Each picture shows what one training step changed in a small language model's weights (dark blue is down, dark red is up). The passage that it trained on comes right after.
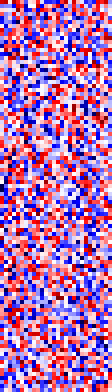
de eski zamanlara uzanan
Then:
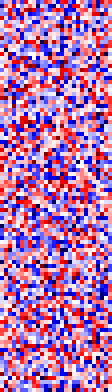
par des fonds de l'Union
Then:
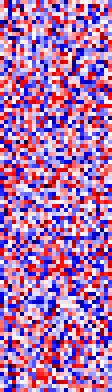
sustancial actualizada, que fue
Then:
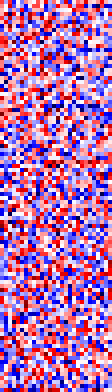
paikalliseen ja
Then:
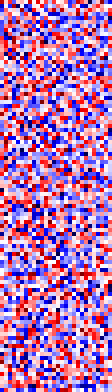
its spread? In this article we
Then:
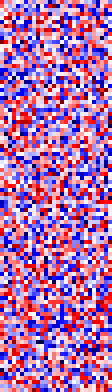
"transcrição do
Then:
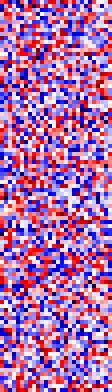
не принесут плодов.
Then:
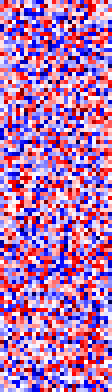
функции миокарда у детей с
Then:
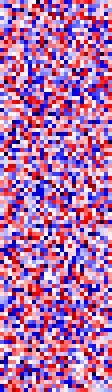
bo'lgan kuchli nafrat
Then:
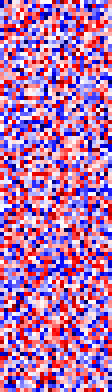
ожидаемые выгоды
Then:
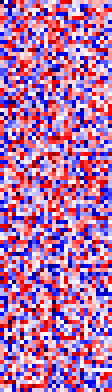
Diverses équipes de
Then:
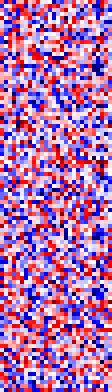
integratsiyasi natijasidagina
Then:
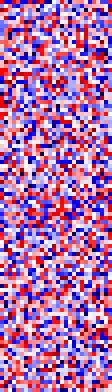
definidas semelhante a
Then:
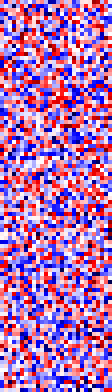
що сприяють процесу навчання,
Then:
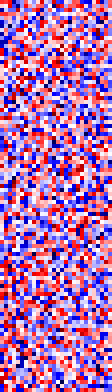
6. Degeneración axonal
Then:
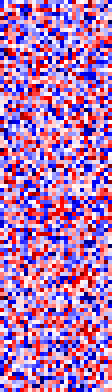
відсутності менеджерської
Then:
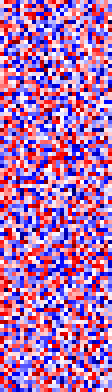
ки дар ин ё он масоили
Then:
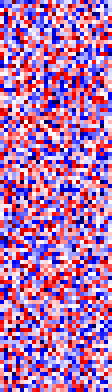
men, itga itday
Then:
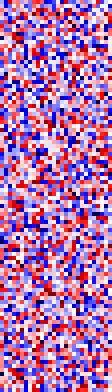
topishida sezilarli rol
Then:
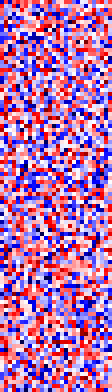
particular, in the selective extraction
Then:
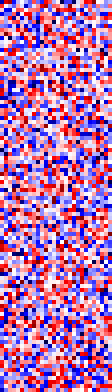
de BAI. Se consideró un
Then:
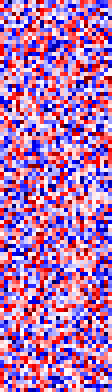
wissenschaftlichen Fragetypen
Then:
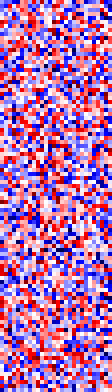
dass ein Einsatz der SE auch
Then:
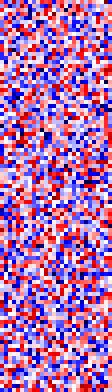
shuncha oz muddat ichida
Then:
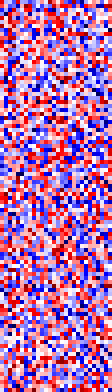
y aplicada en el área de la
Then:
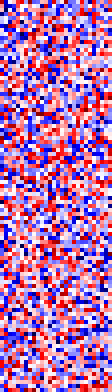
em situação de risco e
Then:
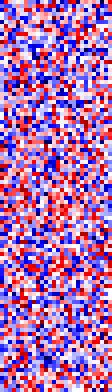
asociado, profesor asociado laboral
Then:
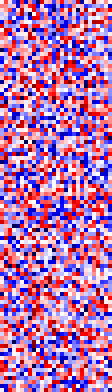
față sunt și veritabile
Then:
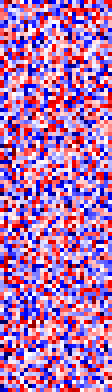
Patria Roja. Por
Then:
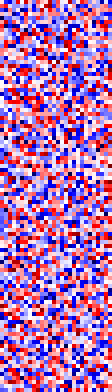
va kichik biznes iqtisodiyoti -
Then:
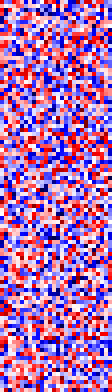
билан бири, ўқувчиларда
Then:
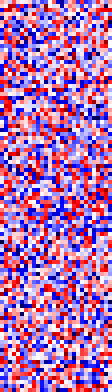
и только тогда даст результат в
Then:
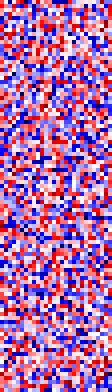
أدوات القياس
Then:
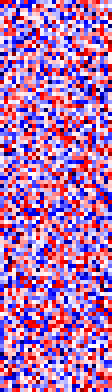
religiosas, por otra parte,
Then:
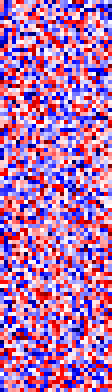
2º Centro Judiciário de
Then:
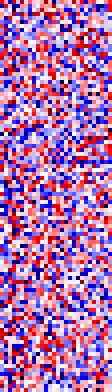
o‘rganish; Nutqni
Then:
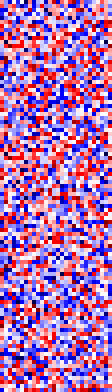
университета информационных технологии имени
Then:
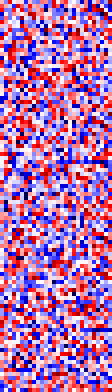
echter Pizzaofen mit
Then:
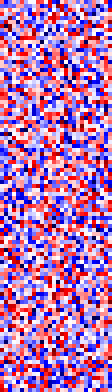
darsliklardagi oʻquv
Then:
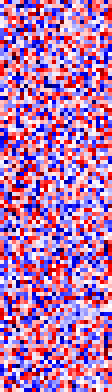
476 с. References 1.
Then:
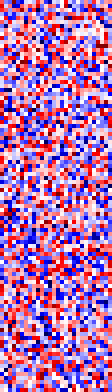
geralmente fazem o que lhes
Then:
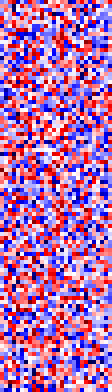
Kevin Systrom no
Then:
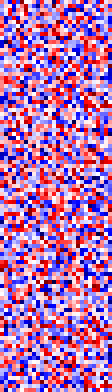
NA ESCOLA
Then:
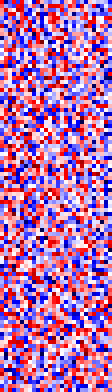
qadriyatlarimizga hurmat
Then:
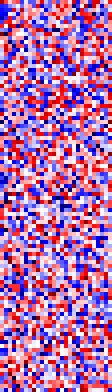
del siglo pasado, momento en el
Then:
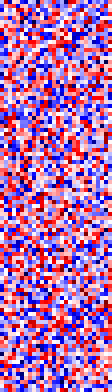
Отраслевая и региональная
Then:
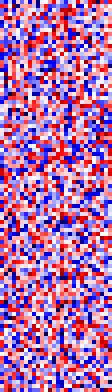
будут существовать [7;
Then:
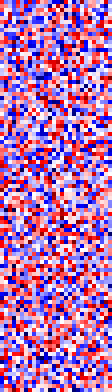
muloqot madaniyatini takomillashtirish vositalari
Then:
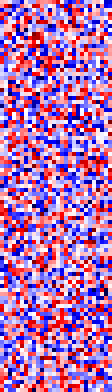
para el parto comienzan
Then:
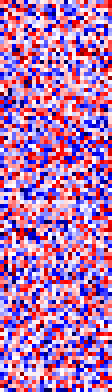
o paciente crítico onde é
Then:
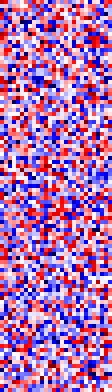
os edifícios modernos
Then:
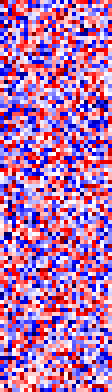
decisão de converter uma
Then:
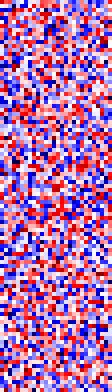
su designación formal como provincia
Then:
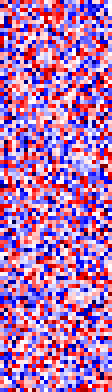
a proteção social. Ela
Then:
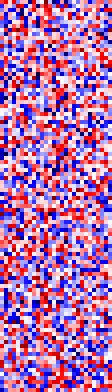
a vlivovými
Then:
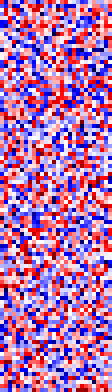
puede considerarse una herramienta
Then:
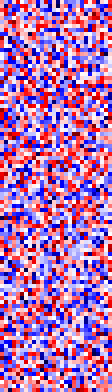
saqlash tizimida menejmentning zamonaviy
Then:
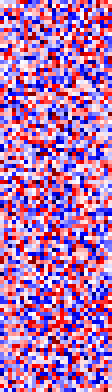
ayıp ótiw
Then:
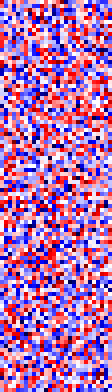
stark paramagnetische und
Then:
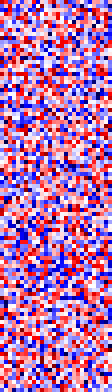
муомала қилишни тартибга
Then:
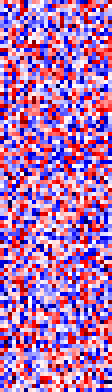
a segurança dos pacientes. É
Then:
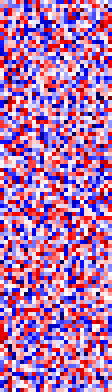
unumdorligini oshirishda muhim ahamiyat
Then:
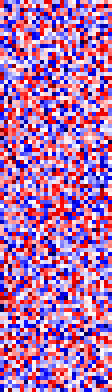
siswa menyampaikan atau menunjukkan
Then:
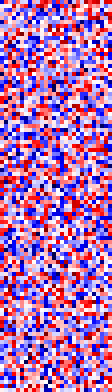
Sayfiyevich O'zbekiston
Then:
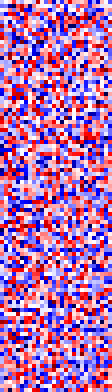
uni asrashni xayoliga
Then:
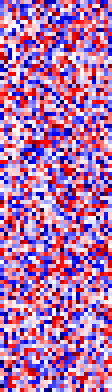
kullandığımız formuyla
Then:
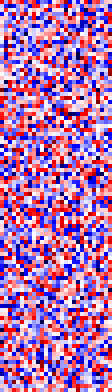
rivoji, bilim iqtisodiyoti va inson
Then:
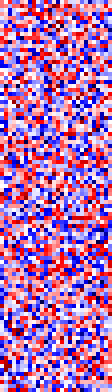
verdad el solo hecho, de
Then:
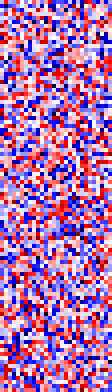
prática. **Revista Brasileira da
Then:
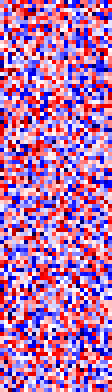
objetivo analisar a participação das mulheres nos
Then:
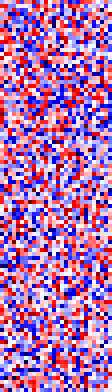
*zikir* in a context
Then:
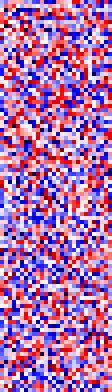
вооруженной борьбы
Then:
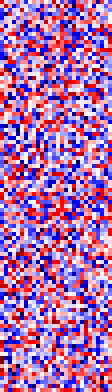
using digital object identifier"
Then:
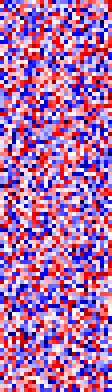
formação dos professores, na
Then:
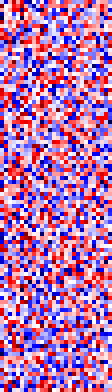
إن كل سهم فيها
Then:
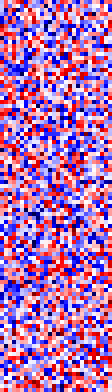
qilinmagan (yechim: har bir
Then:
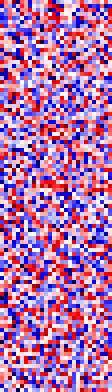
ularning ma'lum bir joyda va
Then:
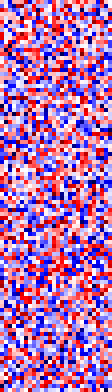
qonuni mavjud. Uning umumiy
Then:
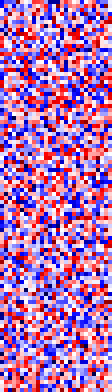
nazorat qilish va axborot tizimlarini
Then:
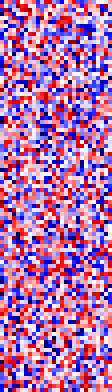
le mamara sont à cheval entre le
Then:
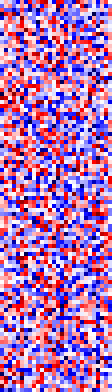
jarayon tilning nominativ birlikdan
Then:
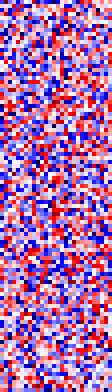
занятия в начальной школе можно
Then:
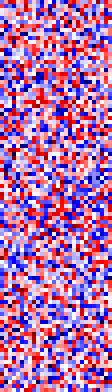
un crecimiento sostenido a partir
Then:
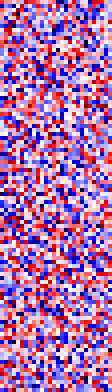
Muxtoriyati hukumati
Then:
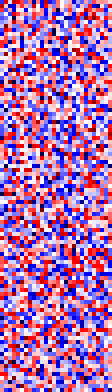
Shtatlarining hukumatlararo
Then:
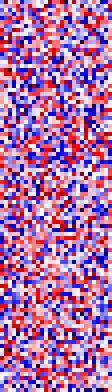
инновационных креативных методов в
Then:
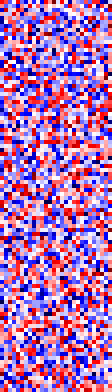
Італії, захід
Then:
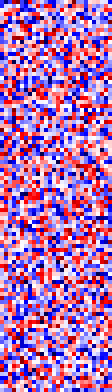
kerak. Muammoli ta'lim
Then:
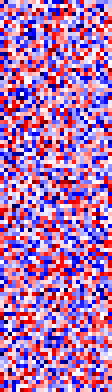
tabiat va jamiyat talablarini bilish
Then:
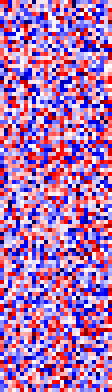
respecto al medio físico o
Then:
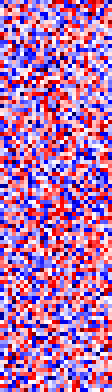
mêmes questions,
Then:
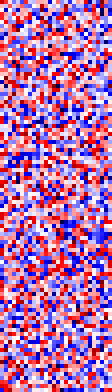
imposèrent une terrible
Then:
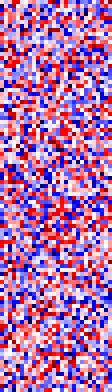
особенности осложняющие реализацию
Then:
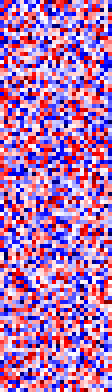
ўқитиш методлари, педагогик
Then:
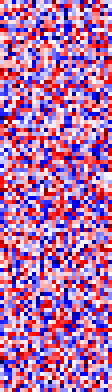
Оқушыларға жаңа
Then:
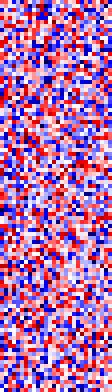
ADEM, ya que puede presentarse con
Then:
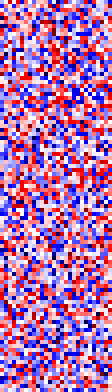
Samandar Pulatovich,
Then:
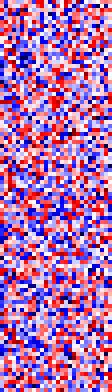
отходы увеличиваются в
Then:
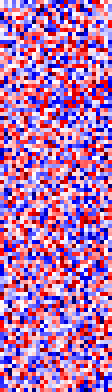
a Unidade Básica de
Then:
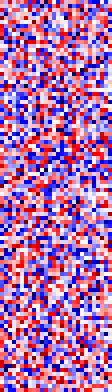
трестининг депутат
